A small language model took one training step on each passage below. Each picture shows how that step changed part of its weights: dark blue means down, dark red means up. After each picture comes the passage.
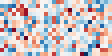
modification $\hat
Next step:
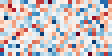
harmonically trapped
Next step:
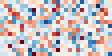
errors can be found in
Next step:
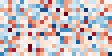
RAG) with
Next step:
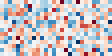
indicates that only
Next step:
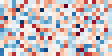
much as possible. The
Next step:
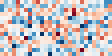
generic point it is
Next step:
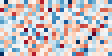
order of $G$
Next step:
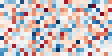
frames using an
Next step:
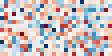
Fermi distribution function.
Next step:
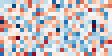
for the dimension of the
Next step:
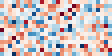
is not bounded from
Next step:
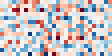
Contact lens
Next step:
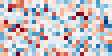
strict compatible
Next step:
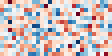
needs to explore
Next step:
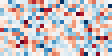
coupling constants and
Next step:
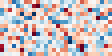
functions. {\it
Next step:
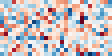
paths. When applied
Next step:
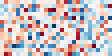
houses are
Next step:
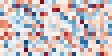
can be seen by
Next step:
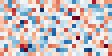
reduced gravity. When
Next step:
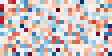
We begin with Proposition
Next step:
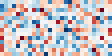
mimics the
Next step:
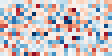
algebra is called {\it
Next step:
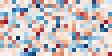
upon cooling
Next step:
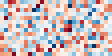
is ECG
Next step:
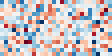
in which correlations are
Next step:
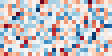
a concept of
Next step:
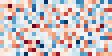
equation and proved to be
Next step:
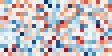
to variability of the
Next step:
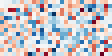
direct sum of irreducible
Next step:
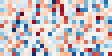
and patients are
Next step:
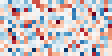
beam: state of the
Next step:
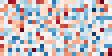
Delta =
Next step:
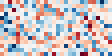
all cases after applying
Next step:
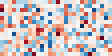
The non-linear
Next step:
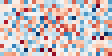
\rangle _{m}
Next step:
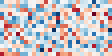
3. recording
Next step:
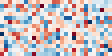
randomly distributed
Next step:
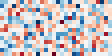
the phenomenon of
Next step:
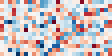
inequalities, and
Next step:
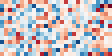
surely equal to
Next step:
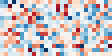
grid and propagation
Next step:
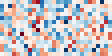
discretization of the state
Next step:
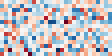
object indicate significant
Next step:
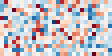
side here also can be
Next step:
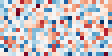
known that $M$
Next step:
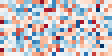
reduced density matrix can be
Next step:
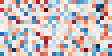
central line marked in
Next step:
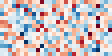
can give rise to
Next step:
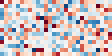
size is too small
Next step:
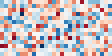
by Wang in
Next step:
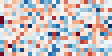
extension as defined above.
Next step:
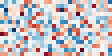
where $\eta$ is
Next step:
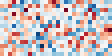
regular DMA
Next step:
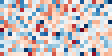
in the partition sum
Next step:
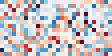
cases also manifest
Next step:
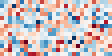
the present work. A
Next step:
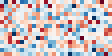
an EDM
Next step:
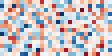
to do so the next
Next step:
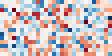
LO}$ follow from
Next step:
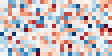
and the UMD
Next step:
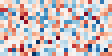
dynamics. The presence of
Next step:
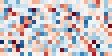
radius and a map of
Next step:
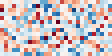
Hence, one can
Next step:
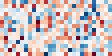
be launched to
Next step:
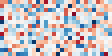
the interiors of
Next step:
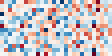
function of the order
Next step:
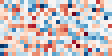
an idea from
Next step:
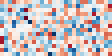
and let ${\cal
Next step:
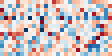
<\infty$. The
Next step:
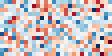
an average length of
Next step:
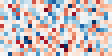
the baseline method
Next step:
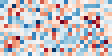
the action of simple
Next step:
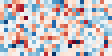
Given a graph
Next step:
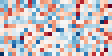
$R$) of the
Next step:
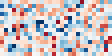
versions of all
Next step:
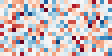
& \colhead{}
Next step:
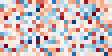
\in \mathscr
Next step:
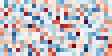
Cartan equivalence
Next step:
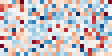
chamber} Let
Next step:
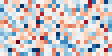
have omitted the
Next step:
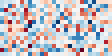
geodesic image
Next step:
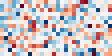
defined as the derivative of
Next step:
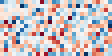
of metric is done using
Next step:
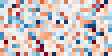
the pullbacks
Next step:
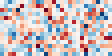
interferometric images of
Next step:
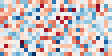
\mathrm dx
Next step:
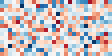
at infinity}
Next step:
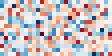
the period gap (right
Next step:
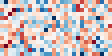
Zeeman and
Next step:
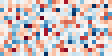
been highlighted
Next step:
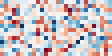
be reduced to the form
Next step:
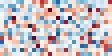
shape explain this energy
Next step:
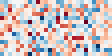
CaII K line
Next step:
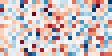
\vec k}
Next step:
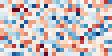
by affine transformations
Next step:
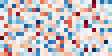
the oscillation
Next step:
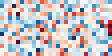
the contact angle
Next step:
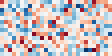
we sampled true values
